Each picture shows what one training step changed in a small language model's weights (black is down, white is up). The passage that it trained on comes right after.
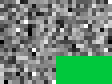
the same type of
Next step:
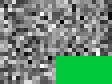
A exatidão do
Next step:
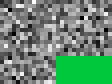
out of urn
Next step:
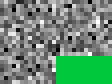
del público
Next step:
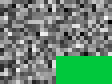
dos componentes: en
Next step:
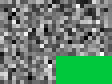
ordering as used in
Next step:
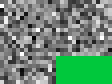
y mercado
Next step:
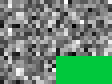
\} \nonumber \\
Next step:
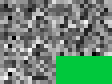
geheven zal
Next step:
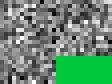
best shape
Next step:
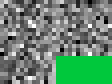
neonatal es un
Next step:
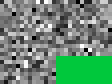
is easier to
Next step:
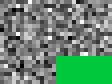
the prior be
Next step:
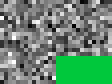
an isometrically
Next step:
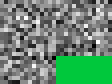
ekan, ko'p
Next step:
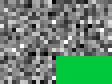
underlying inverse
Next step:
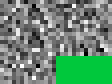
do not represent the
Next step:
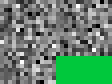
social para usar
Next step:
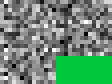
se manejaba
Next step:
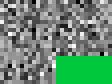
is fair to say
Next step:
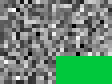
of $\MM$ with
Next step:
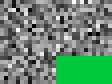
that any two of their
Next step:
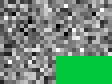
is taken as a
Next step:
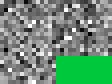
gives the desired
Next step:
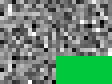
$\cF$ also is
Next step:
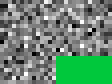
\epsilon_{f}$ and
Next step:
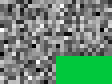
e a funcionalidade
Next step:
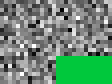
siempre entre los dos
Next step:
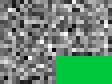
of the TLS problem
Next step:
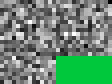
ein. Bei man-
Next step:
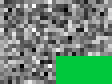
vapor e pela
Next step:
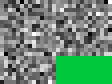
of type on
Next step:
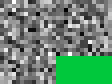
faniga oid
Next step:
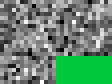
the "minimal"
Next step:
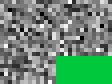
of steroidal
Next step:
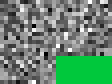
two of these four
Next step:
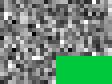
splitting of
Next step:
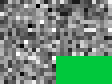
la recopilación
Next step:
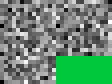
in a more constructive
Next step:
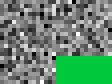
result of a methodological
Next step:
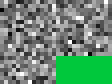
de áreas
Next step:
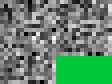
la intervención.
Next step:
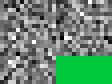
of the height of
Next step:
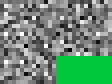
Math. Vol.
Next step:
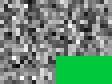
Here we only give
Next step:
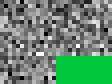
para permear mais
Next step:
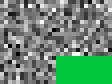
Nacional de
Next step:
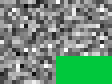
\ell\le m &
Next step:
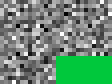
be computationally
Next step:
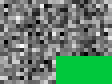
sobre la obra
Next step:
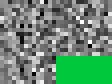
more closely.
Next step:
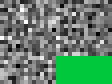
this paper, we prove
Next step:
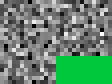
map $\beta_r$
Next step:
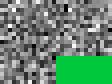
a pair of positive,
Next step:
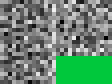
in the previous
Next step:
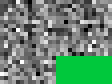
produced by these methods
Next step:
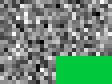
$p_i$ and
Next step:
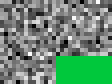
for any $a \in
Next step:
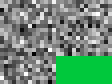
ва иложи
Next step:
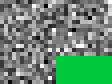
caso de uma
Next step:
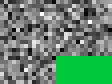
possible, since we
